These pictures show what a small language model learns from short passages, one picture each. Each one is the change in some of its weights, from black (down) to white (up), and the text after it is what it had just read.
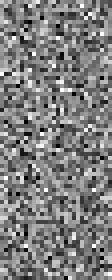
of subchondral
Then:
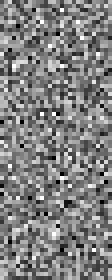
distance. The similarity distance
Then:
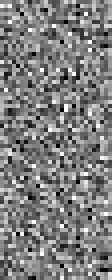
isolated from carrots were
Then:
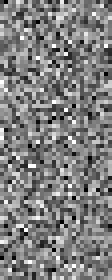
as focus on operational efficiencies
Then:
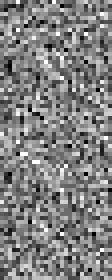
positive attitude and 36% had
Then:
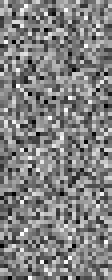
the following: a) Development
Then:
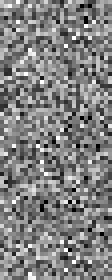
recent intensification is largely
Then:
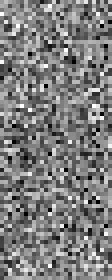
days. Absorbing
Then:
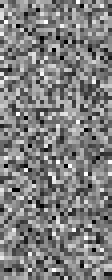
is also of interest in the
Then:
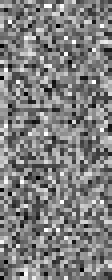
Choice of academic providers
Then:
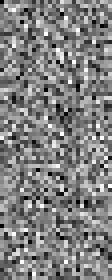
most prevalent among the
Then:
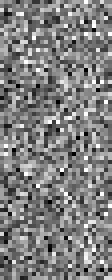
addition, respectively. These values
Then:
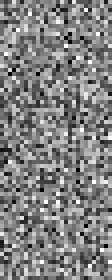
medical academy,
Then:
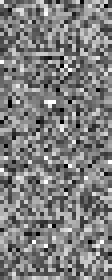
shows the basic scenario of an
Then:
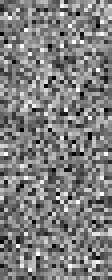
performed using three standard driving
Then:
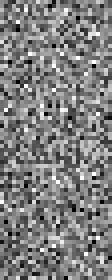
considered practically linear and was
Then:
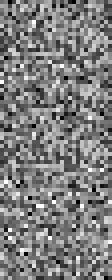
be included in their curriculum
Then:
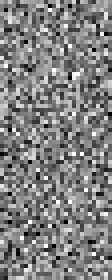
failure of a single tether
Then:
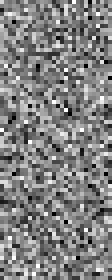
data in corporate communication To provide
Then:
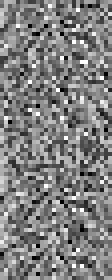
into its eigenvector
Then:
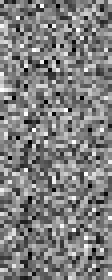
observed in the measurements of the
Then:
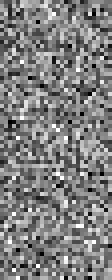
operative delivery, and birth
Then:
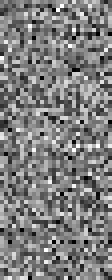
a defensive role against major
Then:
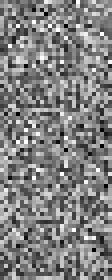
to describe the radial
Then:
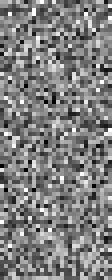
level. The suitable application to
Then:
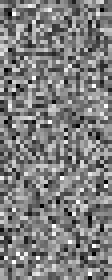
phosphatase was determined.
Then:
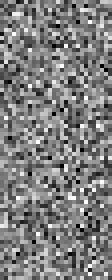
Inverse mass cascade
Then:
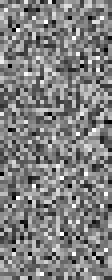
little attention of impact of
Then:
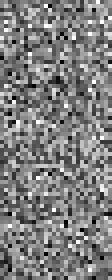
Your toddler
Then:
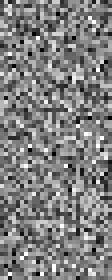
required by the SD model
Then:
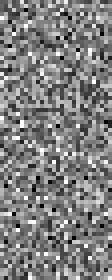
is meant to provide a
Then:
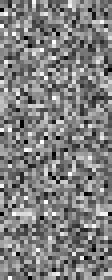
development of any instructional resource should
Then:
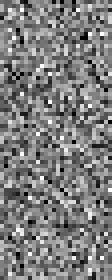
micro-particle content in
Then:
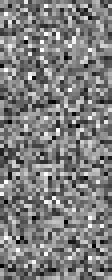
perform better in their academic career
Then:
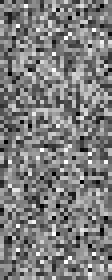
plantar skin was made
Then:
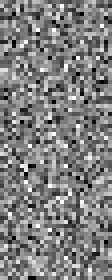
as long as these might last
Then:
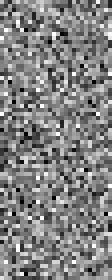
Ion Research IBS
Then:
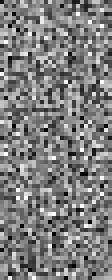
with each other. This system
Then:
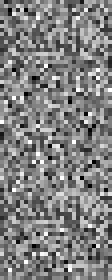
cardiovascular disease,
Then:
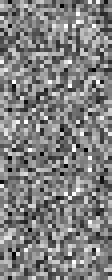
nodes of the system do not
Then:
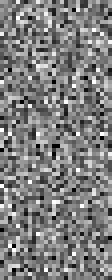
age groups: Below
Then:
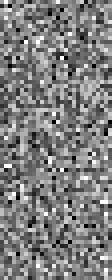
our study (56%)
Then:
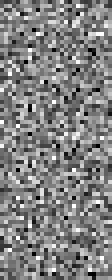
classroom communication skill, and teaching
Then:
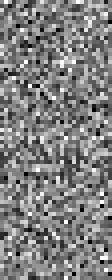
(RE) and in the
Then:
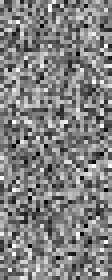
GDP, distance, exchange
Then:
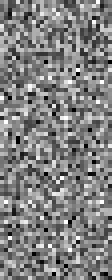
was identified by one of the
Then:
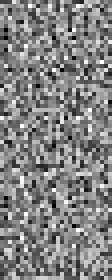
pedestrians going
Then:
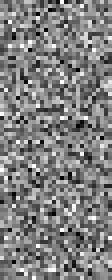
an undergraduate student from
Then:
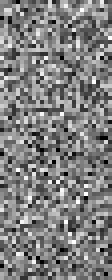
is usually prepared using one of
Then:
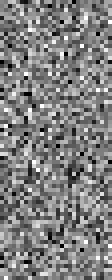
the highest per-second
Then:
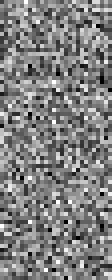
in a machine-readable
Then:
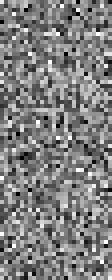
procedures, and no toxic
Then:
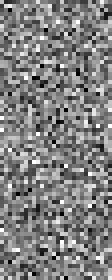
risks and introducing effective intervention
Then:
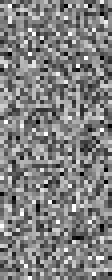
set of a topic.
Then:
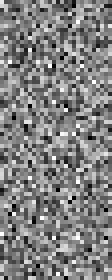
designed for scientists, data
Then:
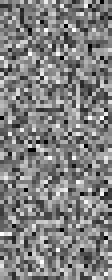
is necessary. Under this
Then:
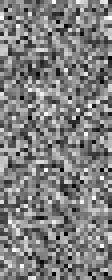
the path is manufacturable
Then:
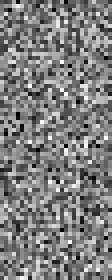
fosters independent reading skills.
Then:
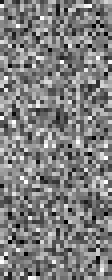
to thyroid
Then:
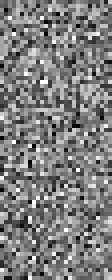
propose that a success factor for
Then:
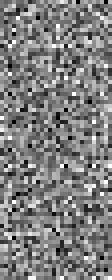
such as Offset and Sum
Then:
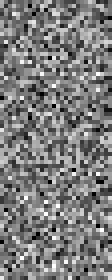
the improvement of the bearing
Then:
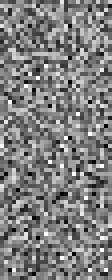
leaves and stems revealed the
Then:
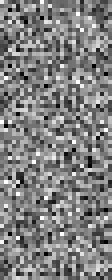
support their users, who are
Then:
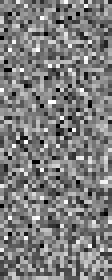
maintain normal sugar values
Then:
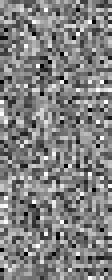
by the Spanish National
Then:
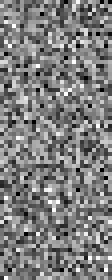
Skewness Value
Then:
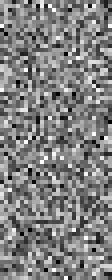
in the process of reading and
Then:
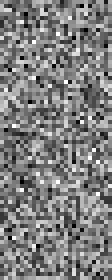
temp. °C Analysis
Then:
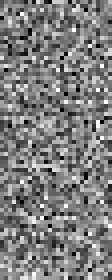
largest interval to ensure f is
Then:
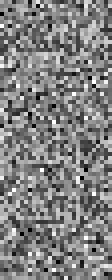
in the formulation, it is
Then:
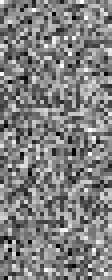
the domain and boundary for the
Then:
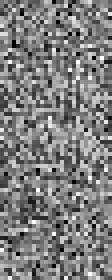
procedures associated with many alternative fabrication
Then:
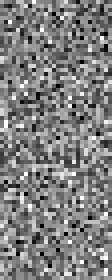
(EO) for
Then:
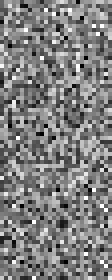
clams, abundance, size
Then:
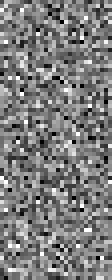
three-day vacation,
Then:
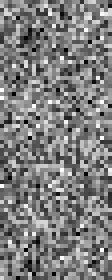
100% or higher then the
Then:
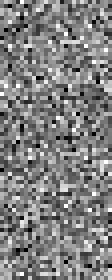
debt and private sector credit
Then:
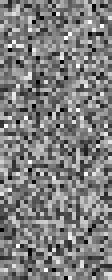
in simulations align with those found
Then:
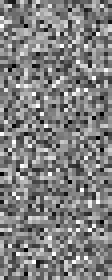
approach displays good enough performance
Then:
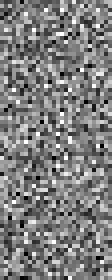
doses of ethanol extract
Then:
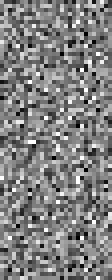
associated with distinct political behaviors,
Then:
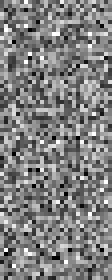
which hundreds
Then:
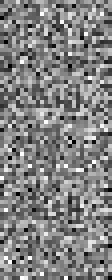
other units, and thus
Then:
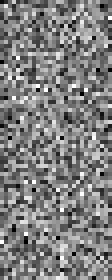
two groups; data collected before
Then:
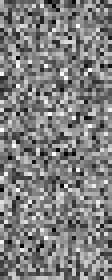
indicate that the PARP
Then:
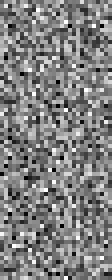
smaller teams of,
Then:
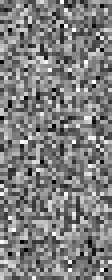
studies [12]; with
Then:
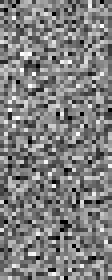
homogeneous cluster of 40
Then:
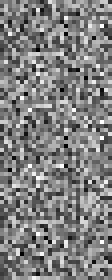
J. Banu
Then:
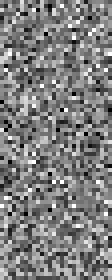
and Kashmir,
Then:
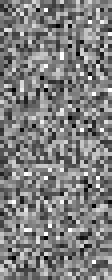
APPLICATION AND
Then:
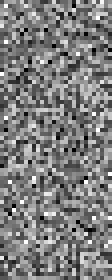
the potential to revolutionize
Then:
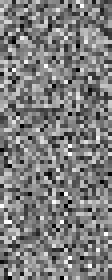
María Corral:**
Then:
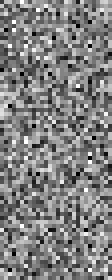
the golden standard for
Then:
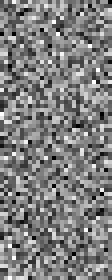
modeling in a probabilistic
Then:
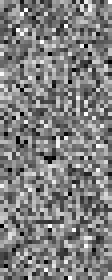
This indicates that the practical significance
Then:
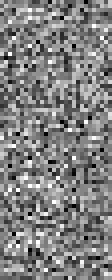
period beginning in 2014, shared
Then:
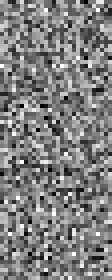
Conference on Electronic Business,
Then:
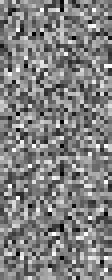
GG blocks and MM
